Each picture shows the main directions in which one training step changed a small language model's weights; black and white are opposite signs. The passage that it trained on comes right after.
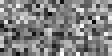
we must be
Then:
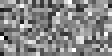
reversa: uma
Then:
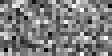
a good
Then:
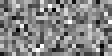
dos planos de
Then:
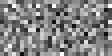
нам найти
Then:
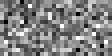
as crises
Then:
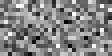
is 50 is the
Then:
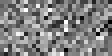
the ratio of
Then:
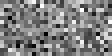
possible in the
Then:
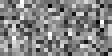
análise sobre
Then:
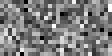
of the three space
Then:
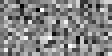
the Cen A
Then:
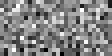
for the marginal
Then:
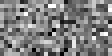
uma resposta mais
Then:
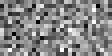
barrier region
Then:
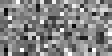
the nearest
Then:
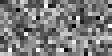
root of the
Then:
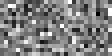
uma carta nova
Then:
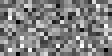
been applied in
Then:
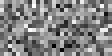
{ Sequence of
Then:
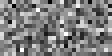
Astron. J.}
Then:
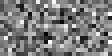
the AGV with
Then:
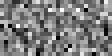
and finally,
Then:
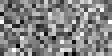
appear in our
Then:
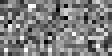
coupling with
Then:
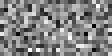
vertex provides
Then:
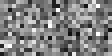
frozen in
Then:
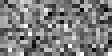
the context of the
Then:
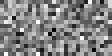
the interpolating
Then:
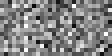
for setiap
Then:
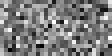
in which the resulting
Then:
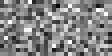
- Euler
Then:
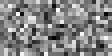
could be a
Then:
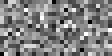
$U$. For the
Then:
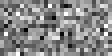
p_\sigma +
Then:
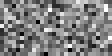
de façon un
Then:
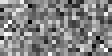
crucial processes
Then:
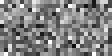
be born by
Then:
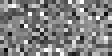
of problems using
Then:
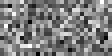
adecuado entre
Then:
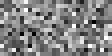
of an inner
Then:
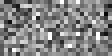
de relevo e
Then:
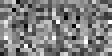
та інші
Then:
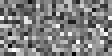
va bolaga
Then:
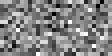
T, Hamad
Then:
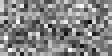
va farovon
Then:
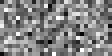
be much lower
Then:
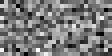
a general point on
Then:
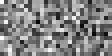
not the reference
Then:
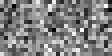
théorie du
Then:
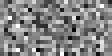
useful for the
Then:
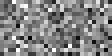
11 turizm
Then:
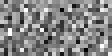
that there are multiple
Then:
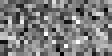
as do the other
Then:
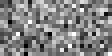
the edges of the
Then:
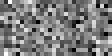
este caso
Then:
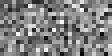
the global
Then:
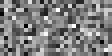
The incidence of
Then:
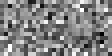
the possibility of
